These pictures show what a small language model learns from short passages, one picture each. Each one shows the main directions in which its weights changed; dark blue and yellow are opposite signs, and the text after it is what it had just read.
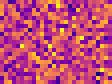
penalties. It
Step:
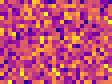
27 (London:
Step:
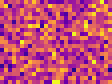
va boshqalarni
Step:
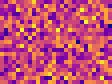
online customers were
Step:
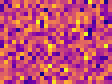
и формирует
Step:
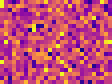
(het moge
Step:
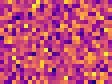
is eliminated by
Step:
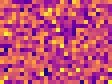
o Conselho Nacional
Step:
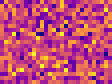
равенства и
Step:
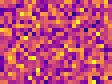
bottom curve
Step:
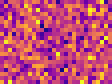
complexes and they are an
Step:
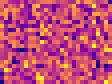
value for traditional
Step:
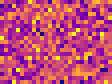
is to consolidate the
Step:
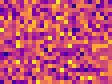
new hybrid cation
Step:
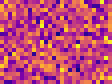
особенно его
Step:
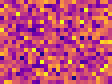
Brasileira de
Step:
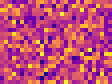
The ir spectra
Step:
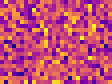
diversiya, siyosiy
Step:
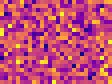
de patógenos.
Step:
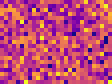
experimentando un deterioro
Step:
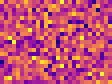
числа. 3.
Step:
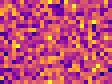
7 test subjects –
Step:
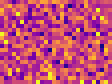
File to the ASN
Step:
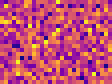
demasiadamente utilizados
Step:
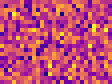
about the concept of energy
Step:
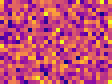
Ihnen die reale
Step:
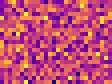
in Bombay and
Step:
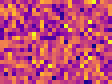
under your pressure.
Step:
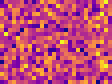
va Hindistonga
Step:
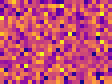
Subject – Life
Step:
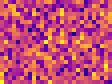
on the above, it
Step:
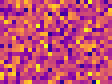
No. % Age
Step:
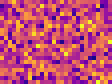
the business.
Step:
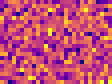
ANALYSIS In
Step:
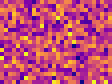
heavy metal that is
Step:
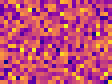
policies could be most
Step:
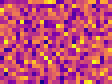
Laplace decomposition
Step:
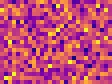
The first principle
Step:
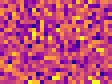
podemos comprender.
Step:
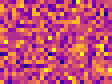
order to make a
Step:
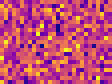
each value in every
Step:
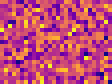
ancak insanların
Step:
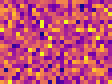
inclusive education and they
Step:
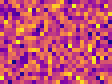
researchers could also use
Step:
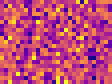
die Ansätze der
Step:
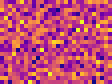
Roles Roles of
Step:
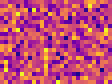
Esta forma encontra
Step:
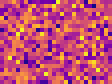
Title, URL
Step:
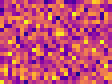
Data report to the
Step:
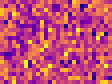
discursive legitimacy
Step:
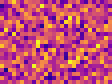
the bay reversed to
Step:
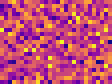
the mini mental
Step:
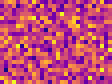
ichiga olishini
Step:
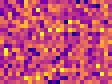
prove that the natural
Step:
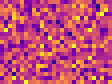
responsabilités au
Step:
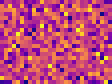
make the patients
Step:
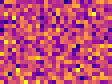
sentabr oyida
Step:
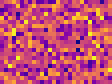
Tamil Language
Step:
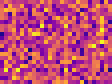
refers to "the
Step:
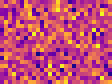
form of the organism on
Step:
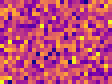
uses an algorithm
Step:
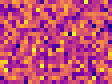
has an accuracy of
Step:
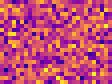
The average bond
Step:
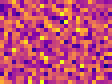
the Barriers in
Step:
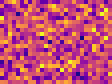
Medical Center in
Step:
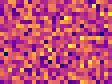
fizika bilan
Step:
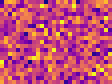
(bu yerda,
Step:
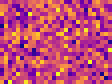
instrução entre pares
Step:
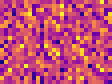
identification, remote
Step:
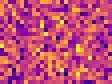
connects to their
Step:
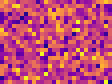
to have sharp image
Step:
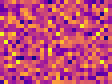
to 350 g were used in
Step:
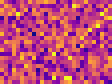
Satisfaction de
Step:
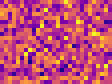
found as a casual at
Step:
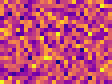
de este siglo a 13
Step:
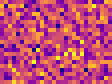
de manier waarop
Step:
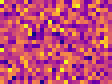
our system remains
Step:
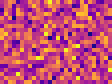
business areas
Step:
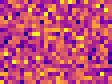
CUIDADOS DE
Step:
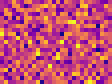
added slowly to
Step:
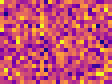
sentir y un modo
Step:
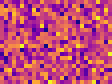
general operations cost that
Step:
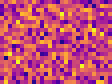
strategies. Such
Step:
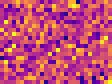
showed that the sample
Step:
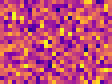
performance in senior
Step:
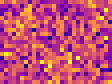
modern centuries.
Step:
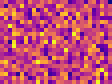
privé, quatre
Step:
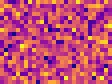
RESUMEN La
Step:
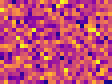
The third meaning
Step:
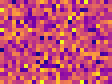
The most important sector in the
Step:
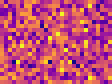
complex combination of
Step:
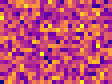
han de pegar un
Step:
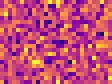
6) ([Figure
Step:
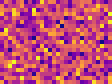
many of these complications
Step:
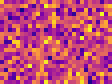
IoT Research Hub
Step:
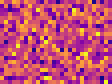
has a pinch of that
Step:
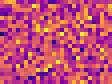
Tópico 2.
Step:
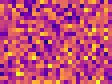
behind her tent where
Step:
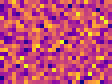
the main parameters of
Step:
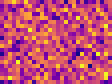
is no other connection
